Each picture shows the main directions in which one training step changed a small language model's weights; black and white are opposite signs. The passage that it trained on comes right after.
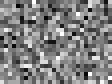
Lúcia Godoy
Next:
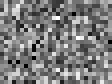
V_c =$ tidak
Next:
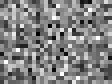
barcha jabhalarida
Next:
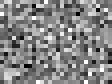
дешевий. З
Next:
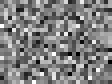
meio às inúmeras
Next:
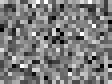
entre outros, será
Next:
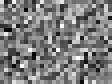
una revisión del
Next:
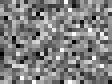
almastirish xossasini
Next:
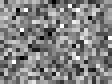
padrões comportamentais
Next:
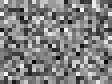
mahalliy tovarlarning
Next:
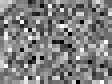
apesar dos períodos
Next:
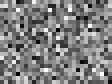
o'tishi, turmush
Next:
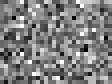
it was found that there
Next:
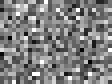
стоимость и
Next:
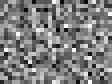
darajada tadqiq etilmagan.
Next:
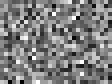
cells y las Base
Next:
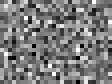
penelitian ini adalah untuk
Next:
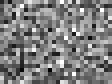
iR aumente. te
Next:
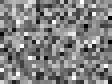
з таких засобів
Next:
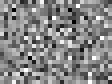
l'écart entre les
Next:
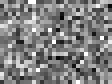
повысить уровень
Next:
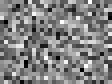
a experiências de liderança
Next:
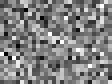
Zentren verbinden.
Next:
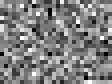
Juni 2024 Accepted
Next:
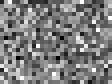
tashkil qilinib sport
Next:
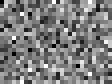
termasuk harga inap
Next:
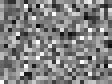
ma’lum doirada
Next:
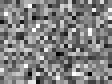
realizadas en ratas;
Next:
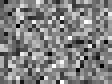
agenciamento. Este
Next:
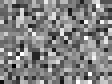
penetra nossa vida
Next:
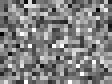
tili qurilishida
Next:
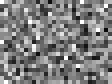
system]. Nauchnye
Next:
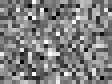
в ломе, от
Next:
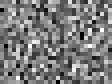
que derrotam a
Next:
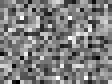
Consolidação nº
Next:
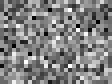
alternativa para la salud
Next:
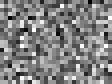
beqiyos kuch, uning
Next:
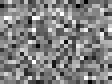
caverna de las
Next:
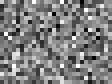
Dies bedeutet
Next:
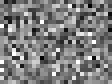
"Davlat xizmati
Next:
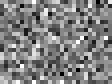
and grammatical
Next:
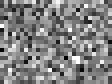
kadrlarni tayyorlash
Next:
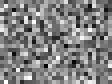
it is restricted to
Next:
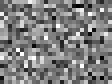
de sus contribuciones a la
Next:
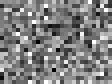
ограничения прав
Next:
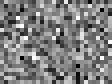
час навчання, ми
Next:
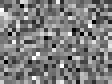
humana, también se
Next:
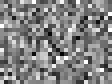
estudiado. Finalmente,
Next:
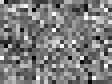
she‘rida tasvir
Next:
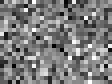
lug'atlar bilan
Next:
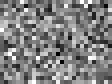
assentados, que lá
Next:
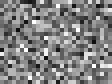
этапа развития
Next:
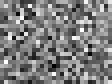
rizika. Iš
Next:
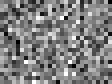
smenada kamida bir
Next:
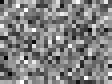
perdemos con la vaga
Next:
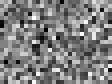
auf insgesamt neun
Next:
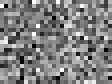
haqidagi fikrlarimiz,
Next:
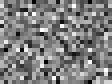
zonder succes.
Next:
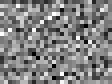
musiqiy asarlarini
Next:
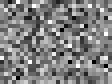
em Petrópolis
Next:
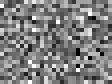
человек, а в
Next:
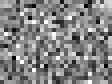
efluentes não tratados na
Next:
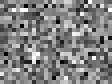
la ciencia, si todo lo
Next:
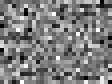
конструкцій у даній
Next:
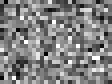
que pueden llevar al
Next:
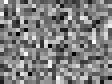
část z nich
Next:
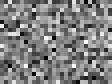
tipo de información a
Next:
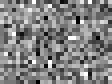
em cada 10 mães
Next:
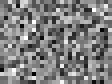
ve işgücü
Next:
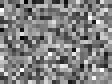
функции самцов,
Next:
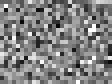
de masă, care
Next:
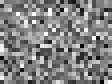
способ восприятия
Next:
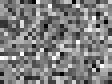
respetado totalmente.
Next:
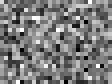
trabajo se aborda
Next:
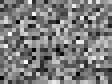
проектная деятельность,
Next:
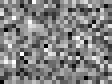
palabritas cierto
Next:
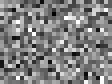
ҳалқ табобати
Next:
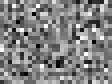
murah. terutama
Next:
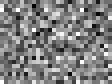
neden ve nasıl bir
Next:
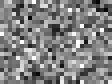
etuvchi omillardan
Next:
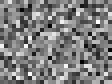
Miranda Pinheiro
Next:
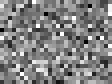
o'tkazish, turli
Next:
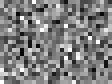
katerimi govorec
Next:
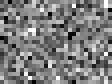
con la entrada en
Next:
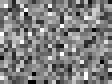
evaziga ovoz
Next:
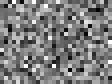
du Dataverse
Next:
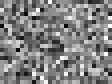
6. Комилов,
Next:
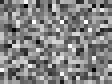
dari kata manajemen
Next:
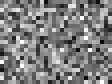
фан сифатида
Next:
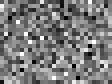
pada KUHAP
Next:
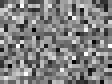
и исследований в области
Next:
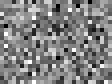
faoliyatining turli sohalari,
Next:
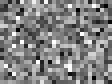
e “Fibrina
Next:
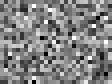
олий таълим
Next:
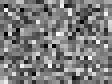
o'sganligini qayd
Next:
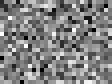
tarmoqlarning psixologik
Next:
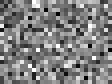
– бюджетної
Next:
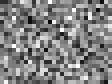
9. Legea
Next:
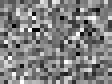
de uma abordagem mais
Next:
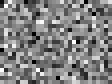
execução desse tipo
